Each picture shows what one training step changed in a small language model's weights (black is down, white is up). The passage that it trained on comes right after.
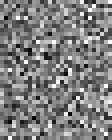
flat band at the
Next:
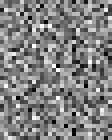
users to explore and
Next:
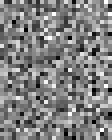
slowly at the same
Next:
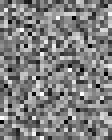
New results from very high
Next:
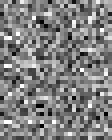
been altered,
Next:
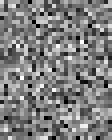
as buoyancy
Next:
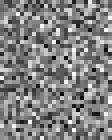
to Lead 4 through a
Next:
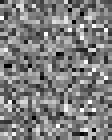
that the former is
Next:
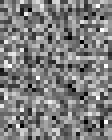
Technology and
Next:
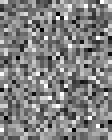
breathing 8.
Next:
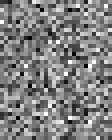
and connectedness of the
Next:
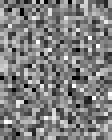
time being, add the terms
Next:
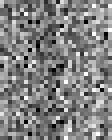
research projects may also be
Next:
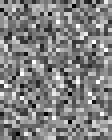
nowadays, the
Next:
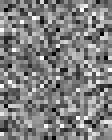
the training data;
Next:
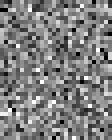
an individual with ASD
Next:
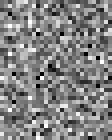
etc. In this
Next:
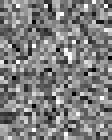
transistor is made
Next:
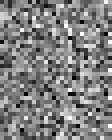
metric is calculated using
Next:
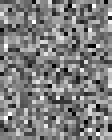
of integrating diverse
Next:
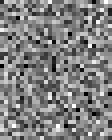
also a nervous
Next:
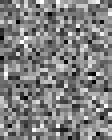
of the diamond
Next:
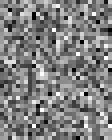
muon lepton
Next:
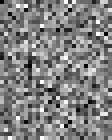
In particular, machine
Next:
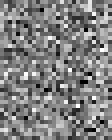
only about half of
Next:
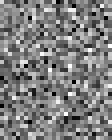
to utilize a
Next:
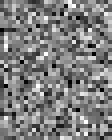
of interest: Nil
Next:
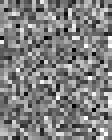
to reduce the dimension
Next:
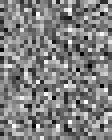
considered as a complex,
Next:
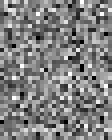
on an iterative method
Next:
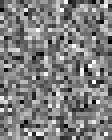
either Yenama
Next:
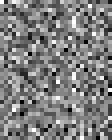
Journal* 26
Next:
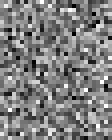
and minimize the total
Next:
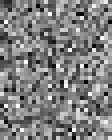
cultivator was
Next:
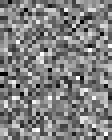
to the wavelength
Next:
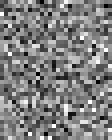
the second one is used to
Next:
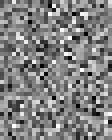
in a geographically
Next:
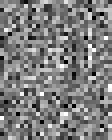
of mouth marketing
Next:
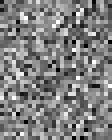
deduce a
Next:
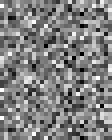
been implemented by many
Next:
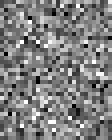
neutrino mass
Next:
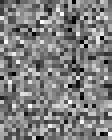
number of iterations and
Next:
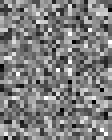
hours using the standard
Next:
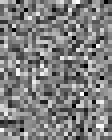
company of your
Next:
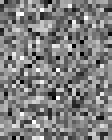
theory alone. This
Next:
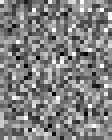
at a fixed classification
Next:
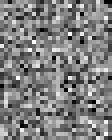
of the Pomeron
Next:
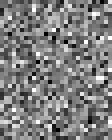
All operators were
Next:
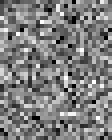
number of patients is
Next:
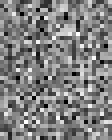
to treat pain resulting
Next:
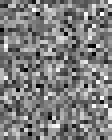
of the galactic
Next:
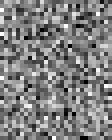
and simultaneously
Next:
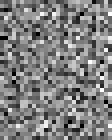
direction with distance from
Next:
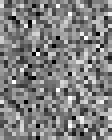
factors are $T_F
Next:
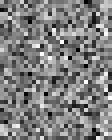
lysine level in the
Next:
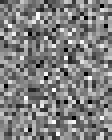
possible to characterize if a
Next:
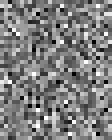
existence should be
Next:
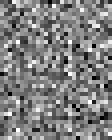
after 9 months.
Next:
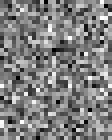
case, we refine
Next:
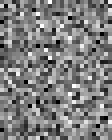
one can obtain 3D
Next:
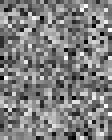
the termination of the
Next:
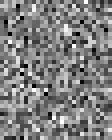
The last four notes
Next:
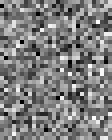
The conjugate
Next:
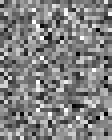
N$ interactions;
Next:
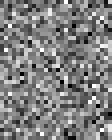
At the same time,
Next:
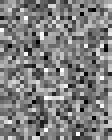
Since there are no
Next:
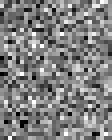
axes show the average
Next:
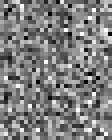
for the risk-based
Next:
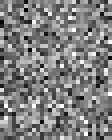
its solution is: \[
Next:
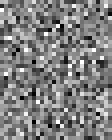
St Lucia,
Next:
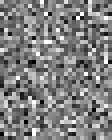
the \emph{standing
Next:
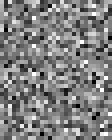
the Fe site
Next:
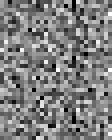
and by increasing or
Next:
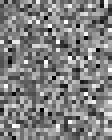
using a dielectric
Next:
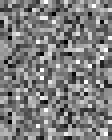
plausible value of the
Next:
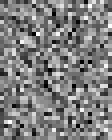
II parameters, error
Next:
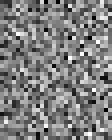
instead, we should
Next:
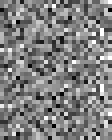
intentions in the
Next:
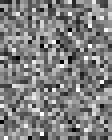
and shift effects.
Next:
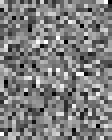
speed of separation
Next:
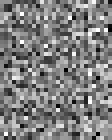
the array pixel
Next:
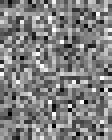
and Simulation in
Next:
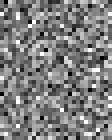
toward lower $l$
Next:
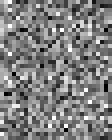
is outside the
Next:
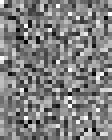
first two species are
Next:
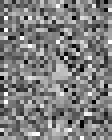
systems of modern
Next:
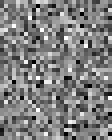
This institution based
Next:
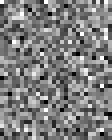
place on being able
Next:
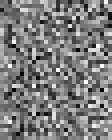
data are alive, which
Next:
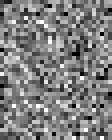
ricerca e
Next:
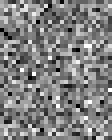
the SFR scales
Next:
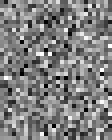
we identified the need to
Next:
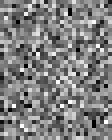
$Q, \Delta
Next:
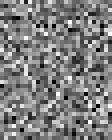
retarders effect
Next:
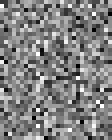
$k\times k$
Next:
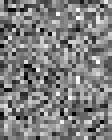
oxidation of
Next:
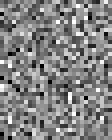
\text{ may produce
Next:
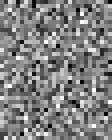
Bob. This classical
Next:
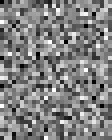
clear. In the
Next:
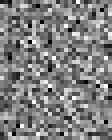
at UHE were
